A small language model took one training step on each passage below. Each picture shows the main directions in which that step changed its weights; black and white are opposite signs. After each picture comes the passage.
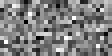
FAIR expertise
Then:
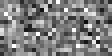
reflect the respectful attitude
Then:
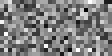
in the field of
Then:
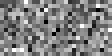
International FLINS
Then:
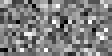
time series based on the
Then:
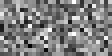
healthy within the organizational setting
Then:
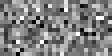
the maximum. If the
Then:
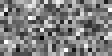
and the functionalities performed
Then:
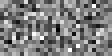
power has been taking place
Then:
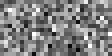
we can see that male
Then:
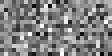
the last 4 years have
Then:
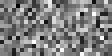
such as the laser
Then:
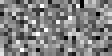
increase energy transfer while decreasing
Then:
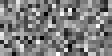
surrounding world, which
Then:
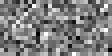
Fig 6. Comparative
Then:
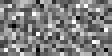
sequestration in soils
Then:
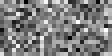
accredited as a
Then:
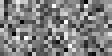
provocation, a
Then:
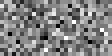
on Human Research.
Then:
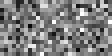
time and all-red
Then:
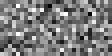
whereas there is not significantly
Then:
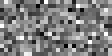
highly weathered and
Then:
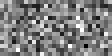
the DSP vector
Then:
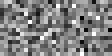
regulating synaptic
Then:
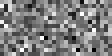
of transmission of the infection
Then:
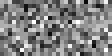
the growth of wind energy
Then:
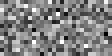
force and graft
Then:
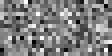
highlight the significant impact of
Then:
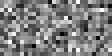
prior to SLT
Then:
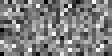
organisations presenting new
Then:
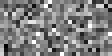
be the basis for
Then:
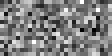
at high moisture content
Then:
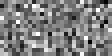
There will be no significant
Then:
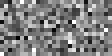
for scientific short term scientific
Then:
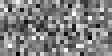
their idea towards him.
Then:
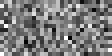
of this scale got multiple
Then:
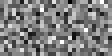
measure of uncertainty or confidence
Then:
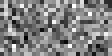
year 2014, the Commission
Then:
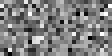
Pearson's correlation
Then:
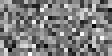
the II Congress
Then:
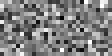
in Figure 8 shows that
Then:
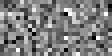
coatings [1].
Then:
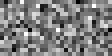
steps in a continue single
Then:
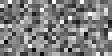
parameters were evaluated: the
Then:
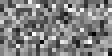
you. If you see
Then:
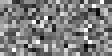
the hit rate using
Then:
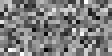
in a Bruker
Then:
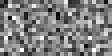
cheese with specified physical
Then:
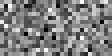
of awake
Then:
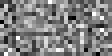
of FDI for sustainable
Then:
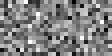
fasting venous blood
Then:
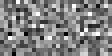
Zhou and Wang
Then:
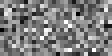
surprise import
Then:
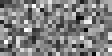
TEC consists of two
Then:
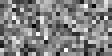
that have a higher rate
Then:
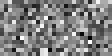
the atomic force
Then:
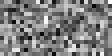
people who focus on their
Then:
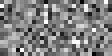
The patients were examined
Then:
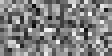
[8] observed that
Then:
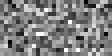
(GRNN) based
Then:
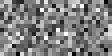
prefer tuning the
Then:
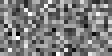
Minh City,
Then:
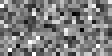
of view, we conducted
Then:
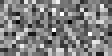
Index) 6 x 7
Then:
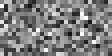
of the intervention in the
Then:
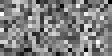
should be a resident
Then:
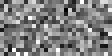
with a cloth to
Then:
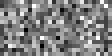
windings is realized
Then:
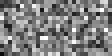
HQoL might
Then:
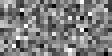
modified Trataka
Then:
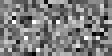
out the chemical analysis of
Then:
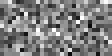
developed multiple mechanisms of resistance
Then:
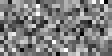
use the standard of
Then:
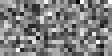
can also be called
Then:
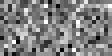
Three RQ3:
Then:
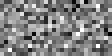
bones); and
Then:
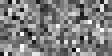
control the phase difference between
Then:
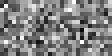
J Article ID:
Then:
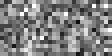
decades has sometimes led
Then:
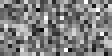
ceremonial part
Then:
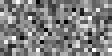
or personal relationships that could
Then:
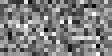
role: products can vary
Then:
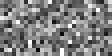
carrier network is required.
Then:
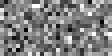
EAL teacher we reflected
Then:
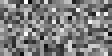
task because of a device
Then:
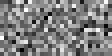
a barrio of
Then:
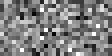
classified the vegetation differently
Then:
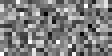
body mass suggest good
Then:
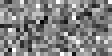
our proposed protocol.
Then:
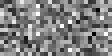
modelling of the morphology
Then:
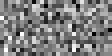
According to Equation
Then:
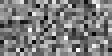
both providers and patients
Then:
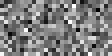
respectively. The shell,
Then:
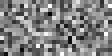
technical 8,8
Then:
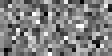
reaction times were tested
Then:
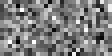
prevent water contamination.
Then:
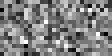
Landscape and
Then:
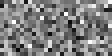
Surgery: A
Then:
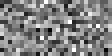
and Environmental Sustainability was developed
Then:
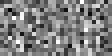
non-conforming behavior
